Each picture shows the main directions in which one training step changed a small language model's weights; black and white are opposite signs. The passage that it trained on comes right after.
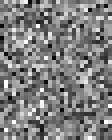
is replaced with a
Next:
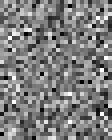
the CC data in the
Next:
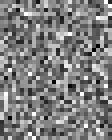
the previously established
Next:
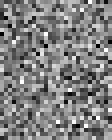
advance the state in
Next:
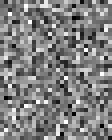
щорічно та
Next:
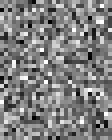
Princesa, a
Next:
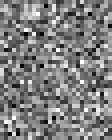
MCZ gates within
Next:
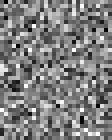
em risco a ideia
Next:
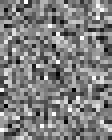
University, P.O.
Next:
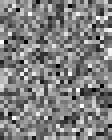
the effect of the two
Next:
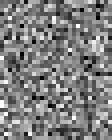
T. Wilk,
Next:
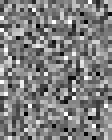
Heering, *op.
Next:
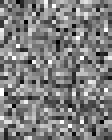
von digitalen
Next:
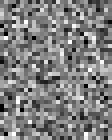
and yellow dashed
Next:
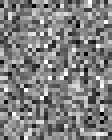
late preterm and
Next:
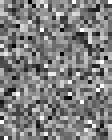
be used to compare different
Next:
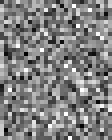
*Revolución y
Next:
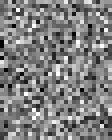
subject of the present study
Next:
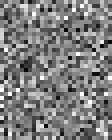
retained it to account
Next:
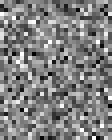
de glaciares
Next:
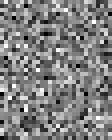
consciente o no,
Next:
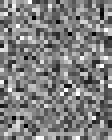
it is much smaller than after
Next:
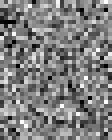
couper le cordon
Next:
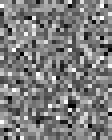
dash dot curves
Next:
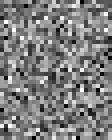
but two things should be
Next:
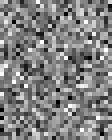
It is easy to
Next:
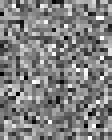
the Theorem 1 and
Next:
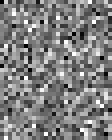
expected, due to the
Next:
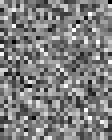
бо це,
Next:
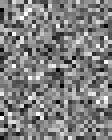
is the problem of finding
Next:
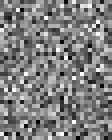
a adoção de
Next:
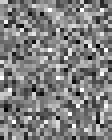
Anxiety Stress
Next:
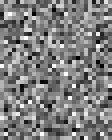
asos bo'lib
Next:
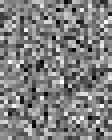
single \ser models,
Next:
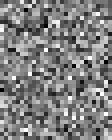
officio, bis
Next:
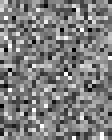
і загибель
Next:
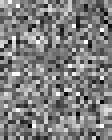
inquiries in a
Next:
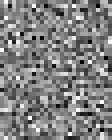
со стерильным
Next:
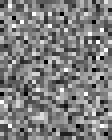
bilan maqsadga
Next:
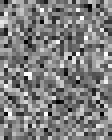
natural reproduction,
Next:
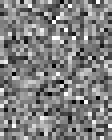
boshqaruv tizimlarini
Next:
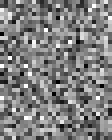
of $\alpha_s$.
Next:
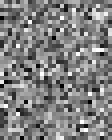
ini tergolong
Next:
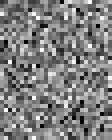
decays or light
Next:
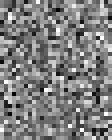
of dKP.
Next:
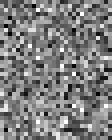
de permanencia, por
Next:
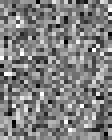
shikasti va
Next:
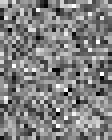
как раз таким
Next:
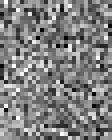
is not statistically significant.
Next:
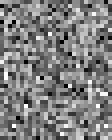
por WEBER,
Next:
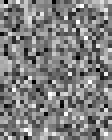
responsabilização, a
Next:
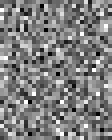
various factors, including
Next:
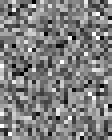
is relatively extreme compared
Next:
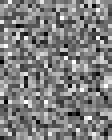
disso, para uma
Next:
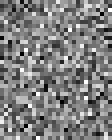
war und ist,
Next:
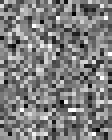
addition to this limitation
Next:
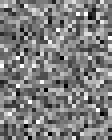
walls and show that
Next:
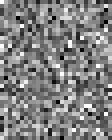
of integration exchange
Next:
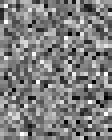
was identified as the
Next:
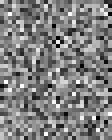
{\it globally} by
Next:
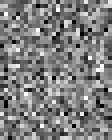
(Ueta et al.
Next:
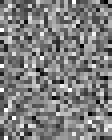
therefore allows to study the
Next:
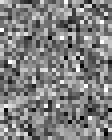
section, already around
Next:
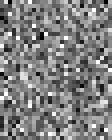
Theoretical tracks are shown
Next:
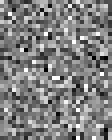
penelitian yang
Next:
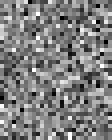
ezo callo y me
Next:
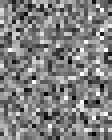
where $\xi$ is a
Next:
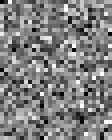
good agreement with
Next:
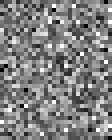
for the 3D random
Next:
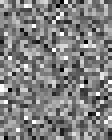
ta’lim tizimida
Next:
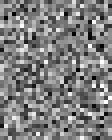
model logika data
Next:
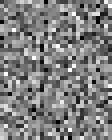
dependence of resistivity
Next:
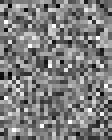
an inaccurate
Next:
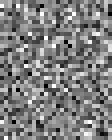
cross sections close to
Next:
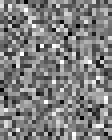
y el insomnio
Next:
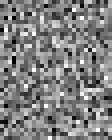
Sect.A say
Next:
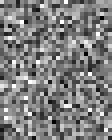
apnea severity
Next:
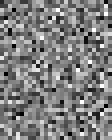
metodlarni ishlab chiqish
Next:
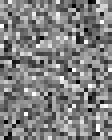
Alice and Bob.
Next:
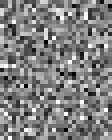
Также, в
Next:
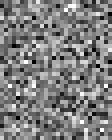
do Hotel Los
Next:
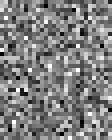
із дому і
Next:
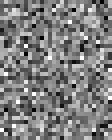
bo‘limlari va
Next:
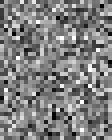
two ground states are
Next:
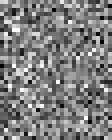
islanding prevention
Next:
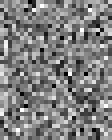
thickness of both
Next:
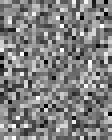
which can be viewed
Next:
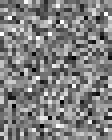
be matched to that
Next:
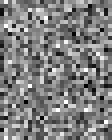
maps, with demonstrated
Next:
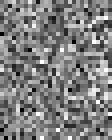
this case the second principal
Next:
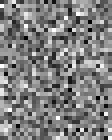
of punctures corresponding to
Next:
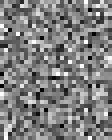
muhim omili
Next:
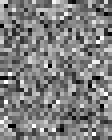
a las organizaciones
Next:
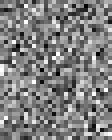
for field stars and for
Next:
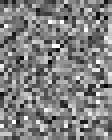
to him as well.
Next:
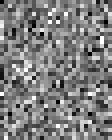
is used to hide 4
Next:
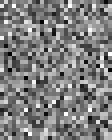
o treinamento,
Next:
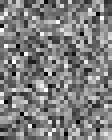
va samimiy inson
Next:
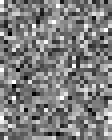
can be divided
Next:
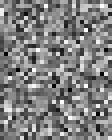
model information. These differences
